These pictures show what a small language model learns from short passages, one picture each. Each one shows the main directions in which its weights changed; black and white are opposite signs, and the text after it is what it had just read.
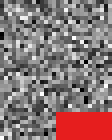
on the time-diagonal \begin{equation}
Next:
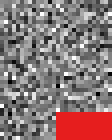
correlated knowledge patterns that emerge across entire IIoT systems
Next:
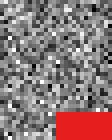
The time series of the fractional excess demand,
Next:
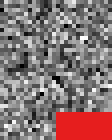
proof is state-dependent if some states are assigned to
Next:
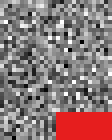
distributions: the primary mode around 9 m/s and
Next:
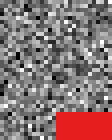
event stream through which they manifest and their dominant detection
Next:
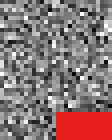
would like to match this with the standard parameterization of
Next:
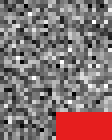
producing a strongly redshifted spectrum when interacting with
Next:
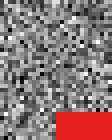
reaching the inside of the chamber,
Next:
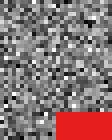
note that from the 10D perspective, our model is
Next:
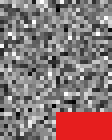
inequivalent OH groups at the interface exhibit
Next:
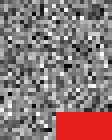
McLean et al. (2012) that found
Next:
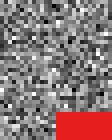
that quantifies the divergence between all the exponents, in
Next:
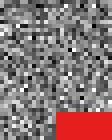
internal modulation typically requires the recording or extraction of
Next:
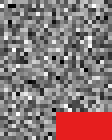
quality of the HDF--N mosaic
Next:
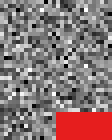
Monitoring of the sources in the multi-GeV
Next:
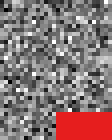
bistable phases induced by changes in the baseline statistics
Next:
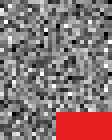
suppression mechanism, the so-called anomalous
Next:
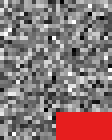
uncertainty due to the imaging process. From these results,
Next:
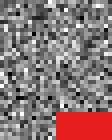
homogeneity. Following the definitions in
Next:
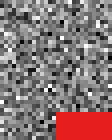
neutral electromagnetic currents can be interpreted as a NP contribution
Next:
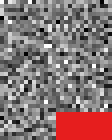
and syntax distinction can help to resolve
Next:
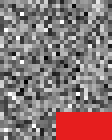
the rate of solar coronal mass ejections
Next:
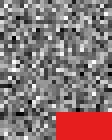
resonant modes) at these frequencies. For the chosen
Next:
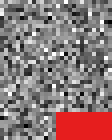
and SAHE originate from distinct electronic subsystems within
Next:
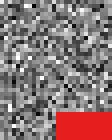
presented. Finally, we briefly discuss the specific advantages
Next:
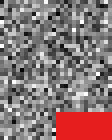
quantum gravity as yet. For all that, important
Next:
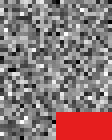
only possible by allowing for a $\beta$-process even
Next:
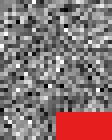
\phi_y^\star \psi_X (
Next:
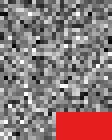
for the quantum theory. The momenta are quantized as
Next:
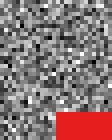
with mass number $6 \leq A \leq
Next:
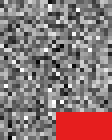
geodesic in global AdS$_2$, that
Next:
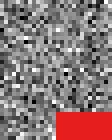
the data is often noisy in the physical layer
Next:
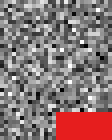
height of the system, the flux balance is
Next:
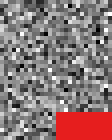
For the sake of reducing the number of free
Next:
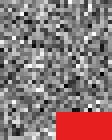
white noise is added after the logarithmic transformation of the
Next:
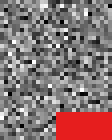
the LMC disk. We were also able to provide
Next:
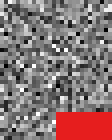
of the imaging objective. The light at the back
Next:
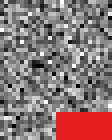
with the temporal averages of the curves, shown in
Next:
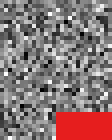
methodology backwards to determine which new measurements should be performed
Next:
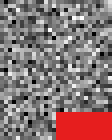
69.7\% are married, and
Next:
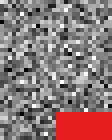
Entity Knowledge}, booktitle =
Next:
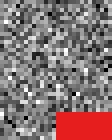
rises to distinguish the most relevant causalities for the
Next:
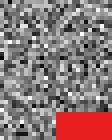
statistical quantities capturing cycle-to-cycle
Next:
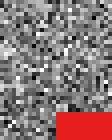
promising sources for future gravitational wave detectors. The successful
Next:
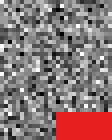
prototype implementation of RIPS on the
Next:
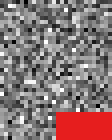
$\xi$ & Angle between the spot normal
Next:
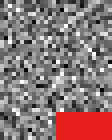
are on average $1-2\sigma$
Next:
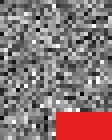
be made. Of course, in this way
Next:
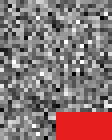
evident on avalanches of comparable duration,
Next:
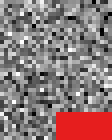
having a $Q$ value of less than
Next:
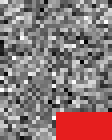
The periods of $pdx$ are the same as
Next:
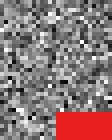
an application of the \WL\ algorithm to the
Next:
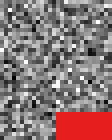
change of $w$ whereas it does not vary much
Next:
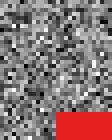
fields are polarization dependent. The cavity field couples to
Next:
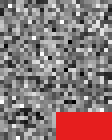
loss, calculated between $X$ and the
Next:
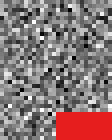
by comparing the values of $\Omega_{\rm
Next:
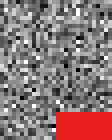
the Weyl symmetry in the DGL theory.
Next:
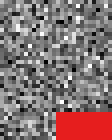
\begin{abstract} The teleportation of
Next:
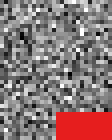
$\sim n^{2-\alpha}$ as calculated in
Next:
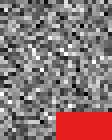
organic film pure argon was used as
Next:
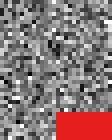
low $p_{T}$ and the ratio
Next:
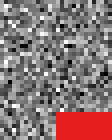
the integral form gives simpler equations to solve using linear
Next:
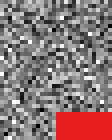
SFR of a galaxy would require the measurement of both the
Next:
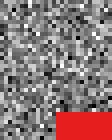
is suppressed since the statistics is not dictated
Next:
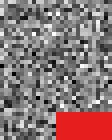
and death rates. To apply the model to
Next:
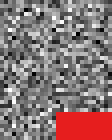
outflows, then we can expect a variety of radio
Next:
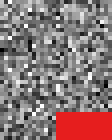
of their training outside the platform. \item
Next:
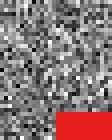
{\bibfnamefont {F.}~\bibnamefont {Evers}},
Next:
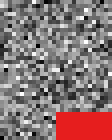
S(\rhobo )\big| =\big|
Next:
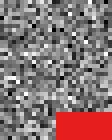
want to see if our necessary and sufficient criterion,
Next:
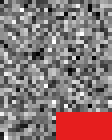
is given in Appendix~G. In the
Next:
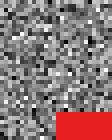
from the valance band to the below-bandgap
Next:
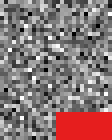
with the help of the relative error in the Hamiltonian
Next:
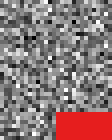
condensate superpotential in $N=1$ pure
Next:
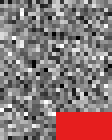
to vanishing wave vectors to obtain the shear viscosities
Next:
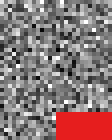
factor of two, while the range in ages can be
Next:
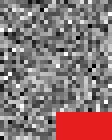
is not the lowest. After a hundred of
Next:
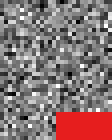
the number of conjugacy classes is equal to the number
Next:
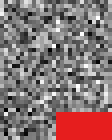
of Lemma 1:} Let the system be represented by its
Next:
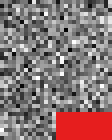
{\em quality} of search results. Search quality
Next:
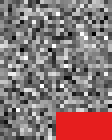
Sintering was performed at different temperatures and pressures
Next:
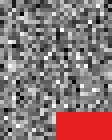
electron and recoil triggers after imposing the
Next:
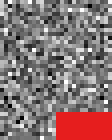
of edges, we calculated these values for the
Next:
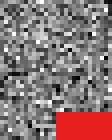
fireball and have an anisotropic momentum distribution between
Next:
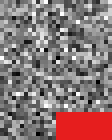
momentum has the maximal probabilities lying symmetrically with
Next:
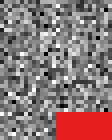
be suppressed to achieve high-fidelity multiqubit quantum
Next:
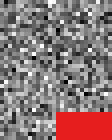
orders \cite{Huse:2013aa,
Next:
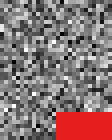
process. Another possibility is that the primeval
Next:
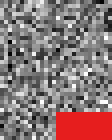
subset of the lattice, $\langle \psi_0
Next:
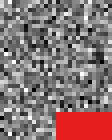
omniscient mind (the
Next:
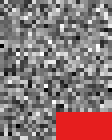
as confirmed by the atomic-force microscope
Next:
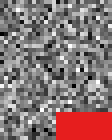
analysis applied to the data on the size dependence of the
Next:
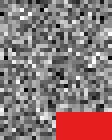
is the initial mortality rate when $t$
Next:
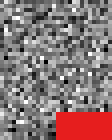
To understand the intuition behind the
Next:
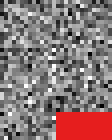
of the waveplate on the various criteria characterizing quantum
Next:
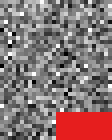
lattice spacings, necessitating the need for larger
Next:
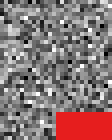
to a relativistic setting it is natural to consider
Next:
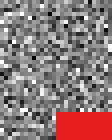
\bibliography{references} % bib file to
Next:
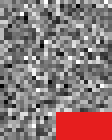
Xie, "Coherent Anti-Stokes
